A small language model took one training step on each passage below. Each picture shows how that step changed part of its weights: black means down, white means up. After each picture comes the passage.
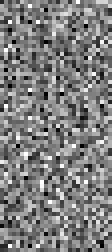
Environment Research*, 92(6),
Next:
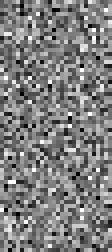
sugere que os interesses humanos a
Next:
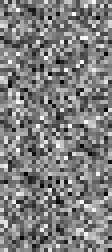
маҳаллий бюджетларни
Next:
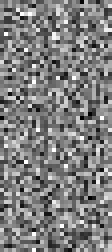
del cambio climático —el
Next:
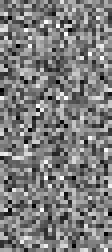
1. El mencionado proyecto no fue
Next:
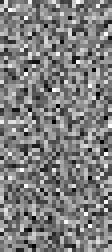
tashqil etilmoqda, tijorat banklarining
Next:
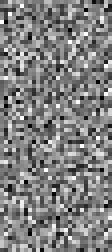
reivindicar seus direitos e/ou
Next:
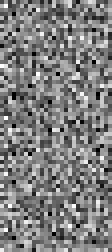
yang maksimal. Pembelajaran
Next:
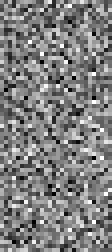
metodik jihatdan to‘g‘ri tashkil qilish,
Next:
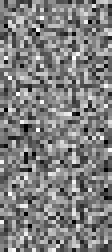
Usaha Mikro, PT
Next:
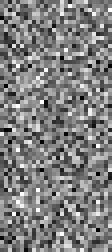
de Ático, por Cornelio
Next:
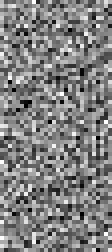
análise, síntese, ideação,
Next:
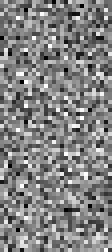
управления доходами и расходами.
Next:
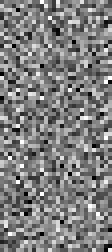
tanqidiy fikrlash, axborotni mustaqil
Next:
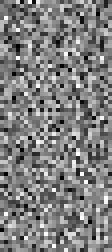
Zahlen existieren, gehen wir nicht
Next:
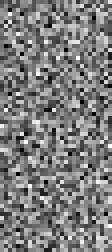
ketahanan penggunaan *base
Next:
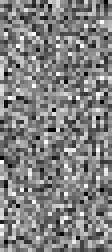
das aulas de reforço e a
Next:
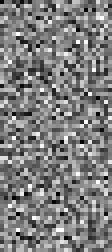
хворих з пухлинами
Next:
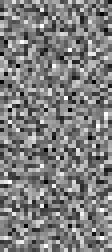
Noor Syam dengan menukil pendapat
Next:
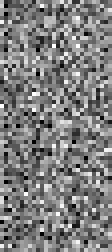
ASIAN JOURNAL OF
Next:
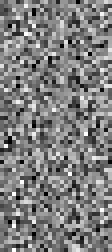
Kepuasan Pelanggan Serta
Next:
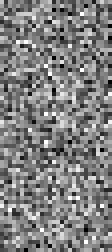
jılları miywe baglarında
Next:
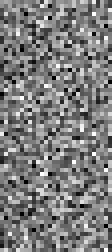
que um problema corriqueiro enfrentado
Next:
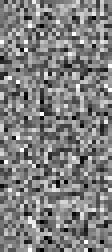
Journal of e-Learning and Knowledge
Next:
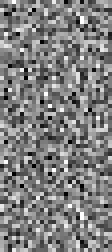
Benützer. 25% von ihnen haben
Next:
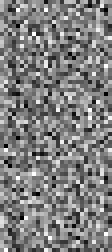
sinus venosus (cornu
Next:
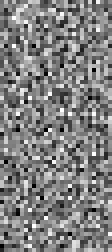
y eBiblio Galicia)
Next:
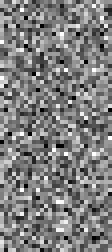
Мелекесский р-н:
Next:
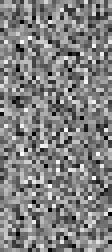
том, чтобы соответствовать внешней оценке,
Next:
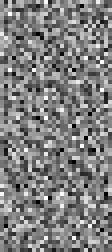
sababli, ularning genetik materialida
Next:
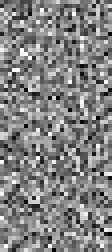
Beziehungen der österreichischen
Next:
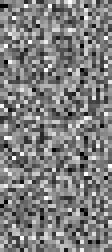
valores na ordem política e administrativa existente na
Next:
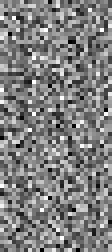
o'qitishga tayyor bo'lish uchun
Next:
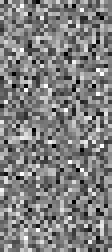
după stabilirea profilului necesar și
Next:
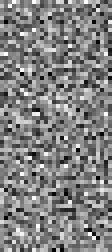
se articula com a cidade por meio de
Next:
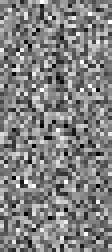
категорією, яка
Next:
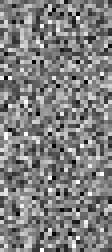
Yoo, 2019), se le considera como
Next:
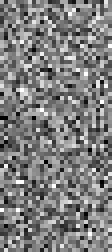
Consejo universitario elabora la
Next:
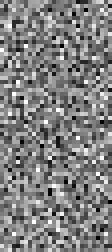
споруди Чернігова в
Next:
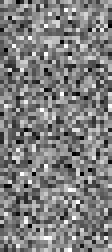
de contacto, distancia, actitud
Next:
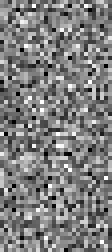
STEAM создает основу для будущей
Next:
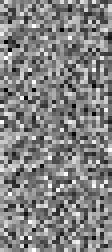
R. BOSHLANG 'ICH
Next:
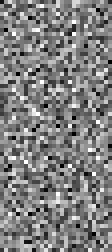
tashkil etishning muammoli jihatlari 754
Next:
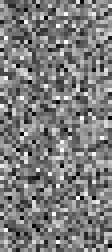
0,1$. Вкус, запах
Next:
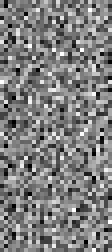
rivojlanish imkoniyatini ham anglatadi bundan
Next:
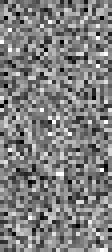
менталитет работников относительно
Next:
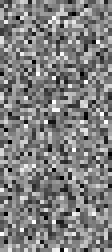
adoptados en todo el planeta.
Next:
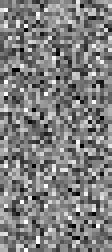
the disease. In addition, the results
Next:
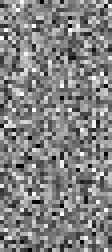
vegetação arbórea próximo
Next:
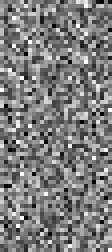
de residuwaarde bij
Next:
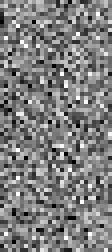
обработки и использования информации, их
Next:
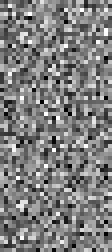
el acto de reacción a la trama
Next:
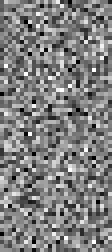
которой учащиеся получают
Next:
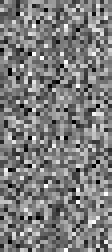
المشكلة أو هذا
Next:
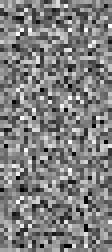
de transferência como o processo pelo qual emoções e
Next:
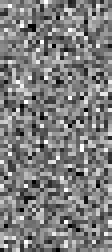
proporção: - até 200 funcionários..... 2%
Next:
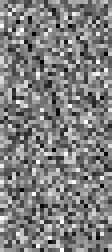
має свої мовні особливості,
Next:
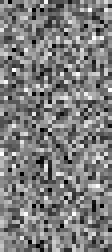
за умов низької дренажності та
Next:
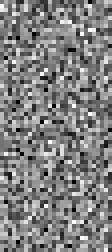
conflito armado, os dois
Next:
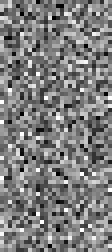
правильно – Мухаммад
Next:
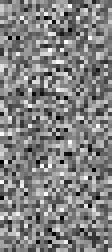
дизайне предотвращает
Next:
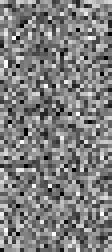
ham chiziladi va Buxoroning
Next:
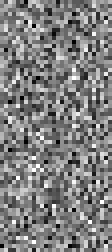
yaxshilandi “Yoshlar
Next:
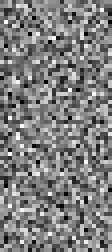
com ligeira redução no período da tarde
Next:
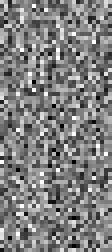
metodlar orqali geometrik yasashlarni
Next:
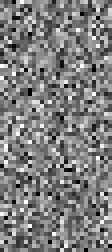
konvensiyani ratifikatsiya qilish
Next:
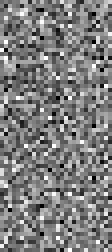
ta'lim mazmuniga ega bo'lgan axborot
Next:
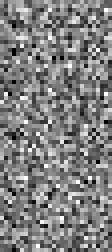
Ravn 2003). Estos autores desarrollan dos
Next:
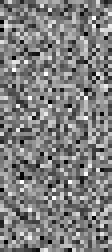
par le graphique de régression
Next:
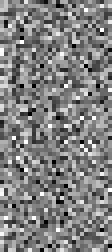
зии Сумма погл.
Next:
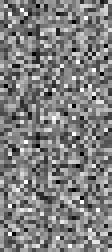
uning tartib-qoidalari, uning
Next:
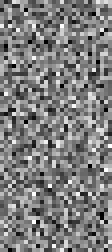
yo'lida chiqindisiz texnologiyalar,
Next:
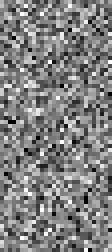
(ANPEd). Caxambu -
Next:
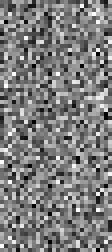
kesimpulan penulis bahwa proses
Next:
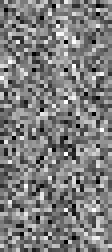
қуйидаги тавсиялар ишлаб
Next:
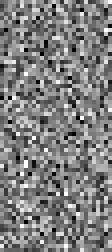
exterior, no sea suficientemente
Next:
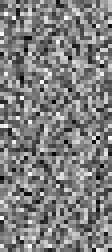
- Minori impatti delle città
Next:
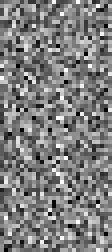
В этом случае результат лечения зависит от
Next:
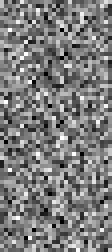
L. Bagdanov tomonidan qo‘lga
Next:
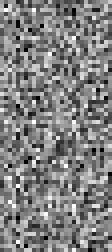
zəif siniflərdə
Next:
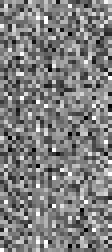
keluarganya karena ia harus
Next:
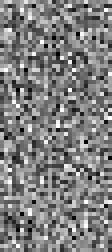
при этом следующих технологий обучения: -
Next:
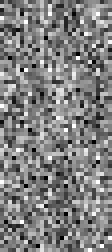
тилнинг лингвокултурологик
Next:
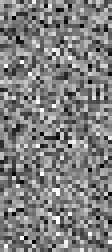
así como a sus aspectos procedimentales³⁶.
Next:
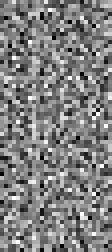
yetkili merciler müdahalede
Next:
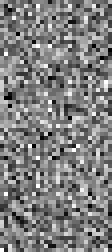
de R. Procedimiento Para comenzar,
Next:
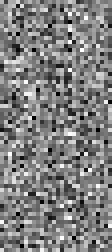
en donde, únicamente se tiene que ingresar
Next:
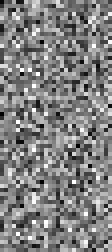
bolmaǵan múddetke
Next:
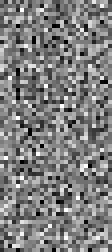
в своих научных трудах описывал
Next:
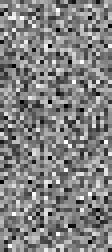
oportunidades independentemente de qualquer diferença de
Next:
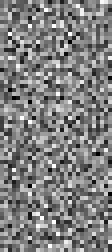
que no sería comparable con los demás
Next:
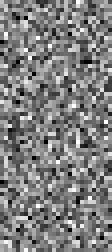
opinion, une croyance, ...),
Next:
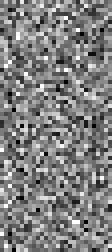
отклонялось от нормального
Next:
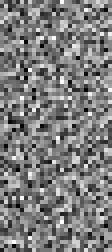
2014 Tentang Bimbingan Dan
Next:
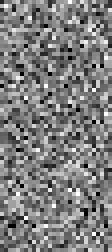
shápaatına erisedi dep
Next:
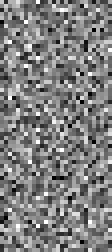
crescente em complexidade, fará com que
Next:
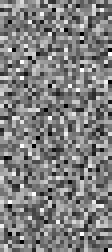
de uma abordagem visual e prática,
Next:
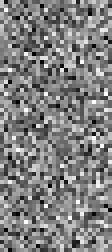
pedagogical approach, flooding,
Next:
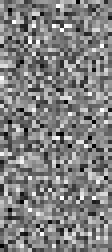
В сочетании с частицей *не*
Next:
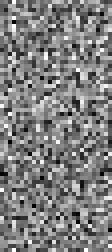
Secara Daring Terhadap Prestasi
